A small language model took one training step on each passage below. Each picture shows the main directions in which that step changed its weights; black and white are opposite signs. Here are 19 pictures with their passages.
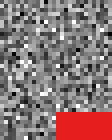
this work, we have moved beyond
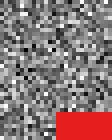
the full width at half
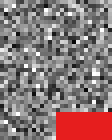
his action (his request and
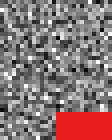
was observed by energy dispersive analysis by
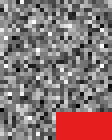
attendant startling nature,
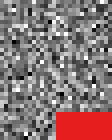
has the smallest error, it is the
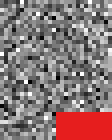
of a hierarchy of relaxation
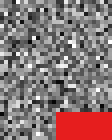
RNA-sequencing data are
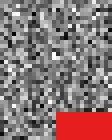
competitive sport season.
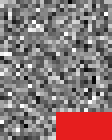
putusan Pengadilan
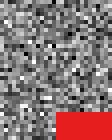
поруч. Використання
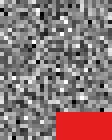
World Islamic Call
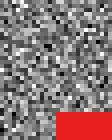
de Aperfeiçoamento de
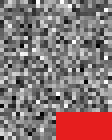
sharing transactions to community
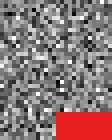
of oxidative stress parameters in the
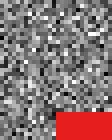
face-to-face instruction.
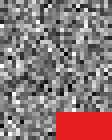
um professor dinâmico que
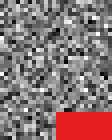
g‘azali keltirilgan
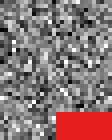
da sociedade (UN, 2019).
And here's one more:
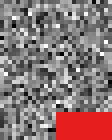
mamlakatlarda IET
